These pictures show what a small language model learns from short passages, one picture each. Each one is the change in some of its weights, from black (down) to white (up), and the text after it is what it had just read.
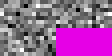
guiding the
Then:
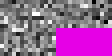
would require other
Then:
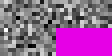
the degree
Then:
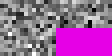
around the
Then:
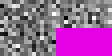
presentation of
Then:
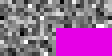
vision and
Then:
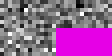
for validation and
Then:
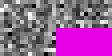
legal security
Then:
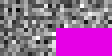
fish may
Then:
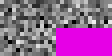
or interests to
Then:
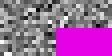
collaborations from
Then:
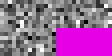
However, the role
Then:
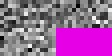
and system that
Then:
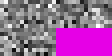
reagents at
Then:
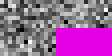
of EA
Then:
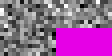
The latter
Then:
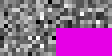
and pH
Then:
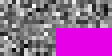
released into
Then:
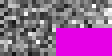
and amount,
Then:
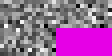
production in the
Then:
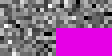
case of lower
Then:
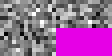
cover change in
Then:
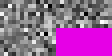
least once
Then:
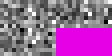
efficient against
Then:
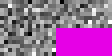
to investigate,
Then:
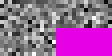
due to the
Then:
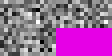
tract infection
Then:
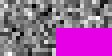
one meal a
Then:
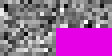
In this research,
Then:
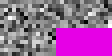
samples were
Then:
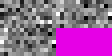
that takes
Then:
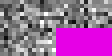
children, to
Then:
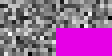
the world
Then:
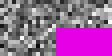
are combined,
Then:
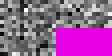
for models like
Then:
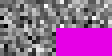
have the best
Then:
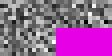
the comparison with
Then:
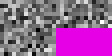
the introduction
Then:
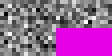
which control the
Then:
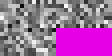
rural students,
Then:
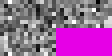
System will be
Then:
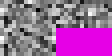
were grown using
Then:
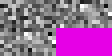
the relations among the
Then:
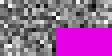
on Avian
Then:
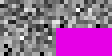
more improved in
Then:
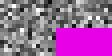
obtained results show the
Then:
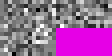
viability was
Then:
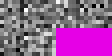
for information on the
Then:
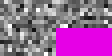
3. Case
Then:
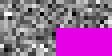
turn the
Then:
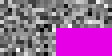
in the supply
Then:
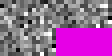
can be designed
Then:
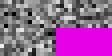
of finding the
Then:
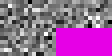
to protect the
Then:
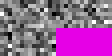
etiological factors
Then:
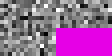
was studied using
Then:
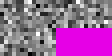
meet of
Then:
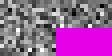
in the same
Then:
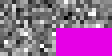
we trained a
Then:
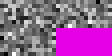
the present work
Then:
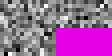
split into
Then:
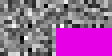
basis for three
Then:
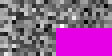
a number of
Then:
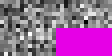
training may be
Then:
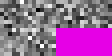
the instrument
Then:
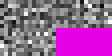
and fitness
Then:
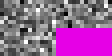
Crime and
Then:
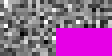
key and responsible
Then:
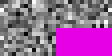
cleaning and
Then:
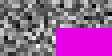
costs of
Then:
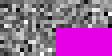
linked to
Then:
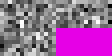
However, the
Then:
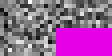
and money
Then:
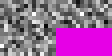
variables and a
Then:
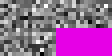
was also an
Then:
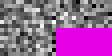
support of the
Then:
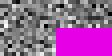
concentration of
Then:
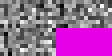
educational management,
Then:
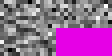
B)$ and
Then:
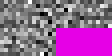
is warm and
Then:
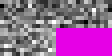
such crime in
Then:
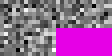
type of information
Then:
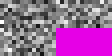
as shown in
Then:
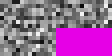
hours of
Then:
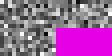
on association among
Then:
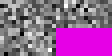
the quality of their
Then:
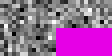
important process which can
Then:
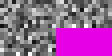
are considered as a
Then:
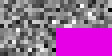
interest in the
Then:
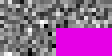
by two social
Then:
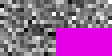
when the agent
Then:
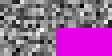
hours was
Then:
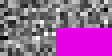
and developmental
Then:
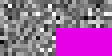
implied that I
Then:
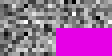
research, for example
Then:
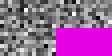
for example, high
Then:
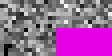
a rather
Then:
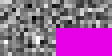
and comes from
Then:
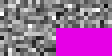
group -Cl
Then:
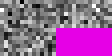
An Interaction
